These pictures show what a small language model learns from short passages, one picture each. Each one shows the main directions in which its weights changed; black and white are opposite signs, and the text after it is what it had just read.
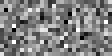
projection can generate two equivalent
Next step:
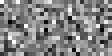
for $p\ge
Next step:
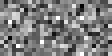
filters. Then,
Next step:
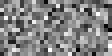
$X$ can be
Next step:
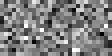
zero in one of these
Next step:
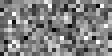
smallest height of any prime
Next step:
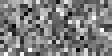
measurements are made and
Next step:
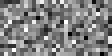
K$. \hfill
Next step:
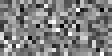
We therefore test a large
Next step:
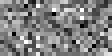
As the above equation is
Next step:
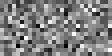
(clabel) at
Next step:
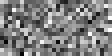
0)$ are entire
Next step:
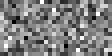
interest and are necessary for
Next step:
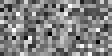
the original problem, which
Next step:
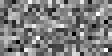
uniform bound for $0
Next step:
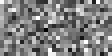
k} \cdot
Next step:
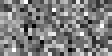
in the above inequalities.
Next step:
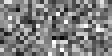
In the case of
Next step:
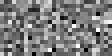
random variates required per
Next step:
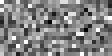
of the leaves, for
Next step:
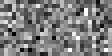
the integrating factor
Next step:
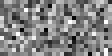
components of $X$
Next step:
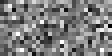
that connect a
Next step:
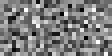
solutions. Substituting
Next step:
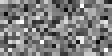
C$ with coordinates
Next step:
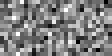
suggest that there is
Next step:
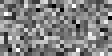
some $\p$, we
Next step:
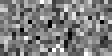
is called {\it
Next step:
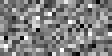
solutions. This problem can
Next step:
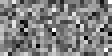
homomorphism $\psi\colon
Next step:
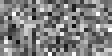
conics on a cubic
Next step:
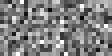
reveals that the
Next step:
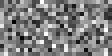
will have to use not
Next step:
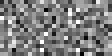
\quad \forall
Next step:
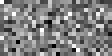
of an open finite
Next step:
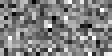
to be represented in
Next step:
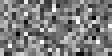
matrices. As seen in
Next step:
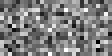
structure information) by adding
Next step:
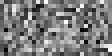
Parisi formula for the
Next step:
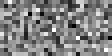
terminated as soon
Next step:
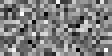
there is a natural homomorphism
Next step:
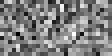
of $t$ with
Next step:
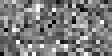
operator $$L_\lambda
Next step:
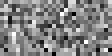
and a {\it
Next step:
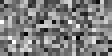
of the proposed study
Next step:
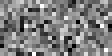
with global dominated splitting
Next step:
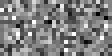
$t$ with
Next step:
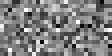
so we can assume that
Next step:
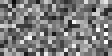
integration by parts and
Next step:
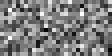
partial difference with respect to
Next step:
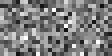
as follows. First,
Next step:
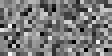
holds then we can use
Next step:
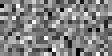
$U \supset
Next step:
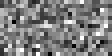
to reduce the search space
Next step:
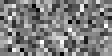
flat if and only
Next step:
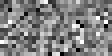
obtenons alors
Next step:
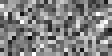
is invariant under the action
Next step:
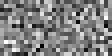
powerful tools.
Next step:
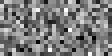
Chang et al.
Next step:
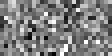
can therefore be used for
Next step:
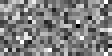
is replicated by a
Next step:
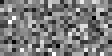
refinement. \item
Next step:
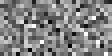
can easily be checked
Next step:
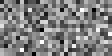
we obtain the approximation,
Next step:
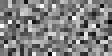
We will call the set
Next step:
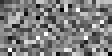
Q) \leq
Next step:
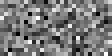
phenomena: proof of
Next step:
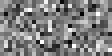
One has thus $$
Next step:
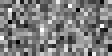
vicinity of an
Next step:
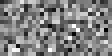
also that $X$
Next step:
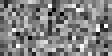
zero primitive element, thus
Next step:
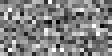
is an analytic family of
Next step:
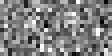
in a living
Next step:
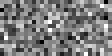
$depth N$ is
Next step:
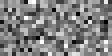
is same as the time
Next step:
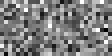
nothing else to
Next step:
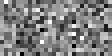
applications of Theorems 1 and
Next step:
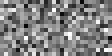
play a crucial role in
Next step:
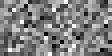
above to obtain\\
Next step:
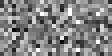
\def \cU
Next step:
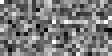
many coannular
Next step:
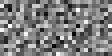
the network where the new
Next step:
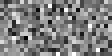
Noetherian local domain of characteristic
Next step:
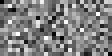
y \in A$
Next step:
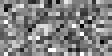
an extended version of the
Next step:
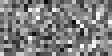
process. This result provides
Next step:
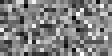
that the exponential in
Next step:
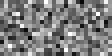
{} {\bibfield
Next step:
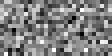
present the Bifurcation
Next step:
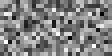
$(P)$ in Problem
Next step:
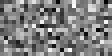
that integral closure of an
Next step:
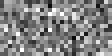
element of $E$
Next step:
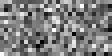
the result follows:
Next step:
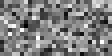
through the following expression
